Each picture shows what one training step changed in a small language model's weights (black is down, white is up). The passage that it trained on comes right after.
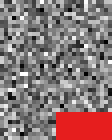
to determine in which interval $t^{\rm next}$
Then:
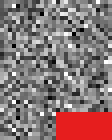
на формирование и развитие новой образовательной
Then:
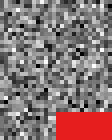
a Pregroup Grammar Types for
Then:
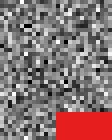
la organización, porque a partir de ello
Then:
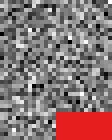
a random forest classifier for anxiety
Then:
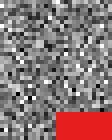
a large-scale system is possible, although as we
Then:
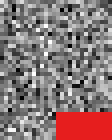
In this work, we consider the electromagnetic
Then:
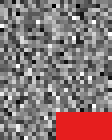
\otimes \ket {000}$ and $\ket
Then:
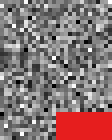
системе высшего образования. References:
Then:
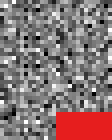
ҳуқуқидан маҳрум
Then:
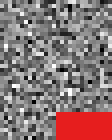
Agentic AI, AI agents)
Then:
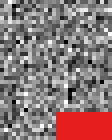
are transient or fast-fading, making
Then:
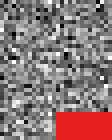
we find that $S$ always decreases with decreasing
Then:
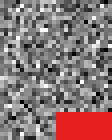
folklore Qadimda ibtidoiy
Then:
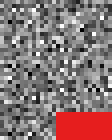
discovered at future accelerators such as the SSC or
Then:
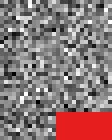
Besloten wordt met een
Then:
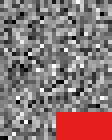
of the energy-momentum tensor in QCD is given
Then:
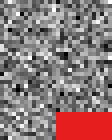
that an analogous formula holds for the case $\Delta
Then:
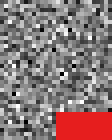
throughput gains are introduced until $N_{\rm
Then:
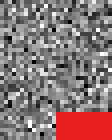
indeed a typical case, other situations are possible,
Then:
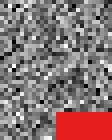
for $n = -2$ in different cross sections,
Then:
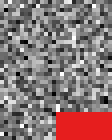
line extraction in classical fluids, and could not be
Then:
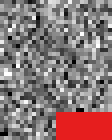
moderate to high Prandtl fluids
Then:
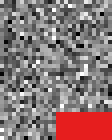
flux density might be expected because the proportion of steep
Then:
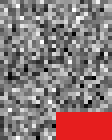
needed to compute superconducting properties that those obtained from standard
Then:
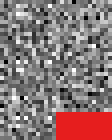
nunca es explicada sino fundamentalmente por
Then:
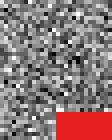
equation for this particular coefficient, however, will be coupled to
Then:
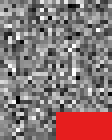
Drzewa powinny być
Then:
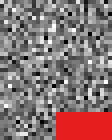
vous, c'est quoi la
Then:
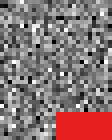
pisum*, est un parasite majeur
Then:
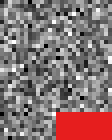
is massless. We will now show on very general
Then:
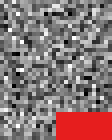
n 2 +1} , \end{align*} again
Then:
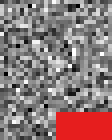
M. *Vegetação e Flora*.
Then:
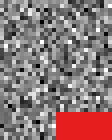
centros urbanos densos. A
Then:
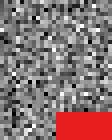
chiqildi. Hisob-kitoblarga
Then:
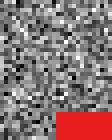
of groups and quantum mechanics} (Dover,
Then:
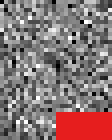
28. Индиаминов, С.,
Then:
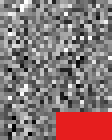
zijn hoede moeten zijn en
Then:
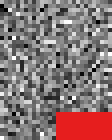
discussed. Keywords: hadith,
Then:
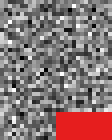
are also considered. The article provides a comparative analysis
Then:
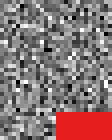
como garantia de que o Estado nem
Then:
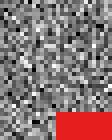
band bo‘lmagan aholiga
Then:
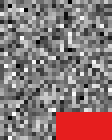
analysis solution and that is the reason why we do some
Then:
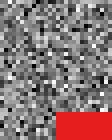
to'rt qirrali yog'och
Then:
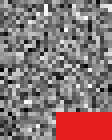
sürelerini minimuma indirerek
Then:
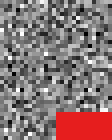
viviendas y obras industriales, en
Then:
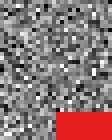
$\sigma$ is a volatility of the
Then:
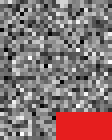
information and voxel-wise intensity across all possible threshold
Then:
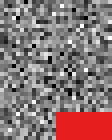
small atmospheric loss terms. To address these
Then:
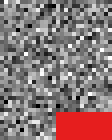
prerrogativas e atribuições destes
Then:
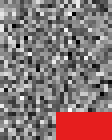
як частка обсягу реалізації продукції,
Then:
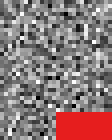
bilinears, however, cannot couple to
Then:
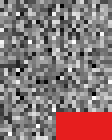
continuada de conflitos, cuja
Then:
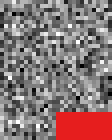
моделювання процесу інтелектуалізації
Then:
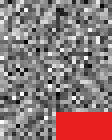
uchun zerikarli jarayondir.
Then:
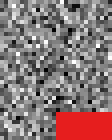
questionnaires. Références 1.
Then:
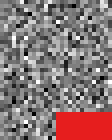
desenvolvê-la caso não fizessem uso
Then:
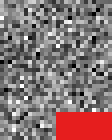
методология Waterfall и группа
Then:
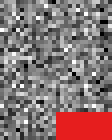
dans le contexte de l'éducation à distance
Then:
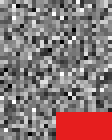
compression of layers below) accelerates particles in each
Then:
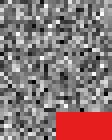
qaysidir ma'noda
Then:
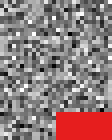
рук внешнего врага – к
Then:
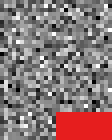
\Eq{N_S}, and contributed to the
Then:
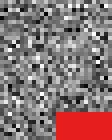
boy (S va boshqa faol moddalar
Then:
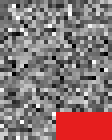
Burgers equation (e.g.
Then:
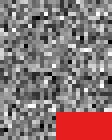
are consistent with so called the standard data of the
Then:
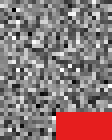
algorithm for $N_{\mathrm{r}}=8$,
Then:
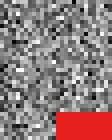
\end{bmatrix}.$} \end{equation}
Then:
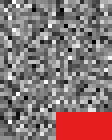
to investigate frequency estimation and particularly explore how optical tools
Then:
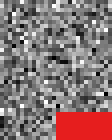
elements, starting at weight 4. We find the relations
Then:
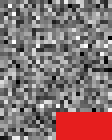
D. Denniston helyett a
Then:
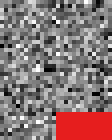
Вперше надійшла до
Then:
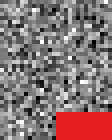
do aprendizado, funcionando mais como
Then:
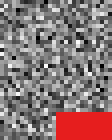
turlari aniqlanib, ularning mezbon
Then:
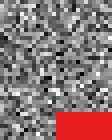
proteins in the test set. The MAPE
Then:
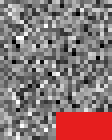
data ($\bullet$), numerical results ($\circ$), and
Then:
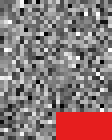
son ürün olarak sadece
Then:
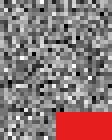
track is analyzed to determine the momentum resolution as a
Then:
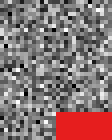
is very poor, with a photometric redshift of
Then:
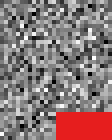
peut regrouper d'autres genres
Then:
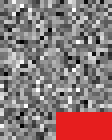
energiya va mintaqaviy o‘shishni
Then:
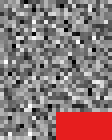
throttle resolver açısı
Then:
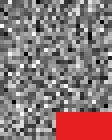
le syndrome respiratoire aigu
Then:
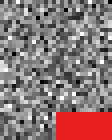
randomization of dipoles. As shown in Fig.
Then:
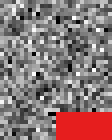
навантаження, яке передається
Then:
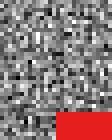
the probability of finding the price out of the width
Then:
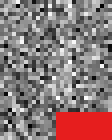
tamamilə məhv etdi.
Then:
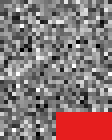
dunia desain telah mengalami
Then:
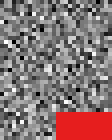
ta’minlash; farmakogenetik va
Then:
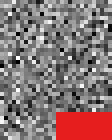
régimen monopólico, sino más
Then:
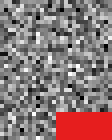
the source code. The visualizing class is not a new
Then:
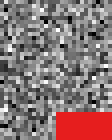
to narrow the gap between them. In fact, the
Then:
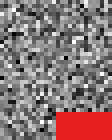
Bolalar adabiyoti tushunchasiga juda
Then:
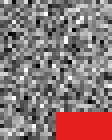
The uniform magnetization will bring the same current in
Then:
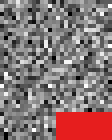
lines and then fill in your own values etc
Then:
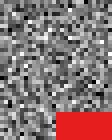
be defined with respect to the flux calculated using the same
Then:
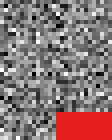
the discovery of the Higgs particle by the LHC
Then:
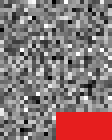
un paesaggio rurale in cerca
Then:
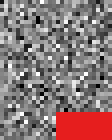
Sharafiddinovning intellektual
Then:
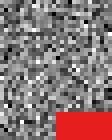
boblaridan bo'lgan XVI bobi
